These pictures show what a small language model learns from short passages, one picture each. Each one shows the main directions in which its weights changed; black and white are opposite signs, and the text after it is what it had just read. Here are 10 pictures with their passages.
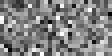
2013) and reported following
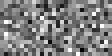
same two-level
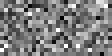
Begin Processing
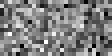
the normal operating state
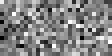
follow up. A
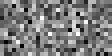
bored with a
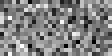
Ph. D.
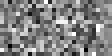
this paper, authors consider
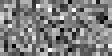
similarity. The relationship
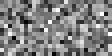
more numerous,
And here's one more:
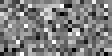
separated with a
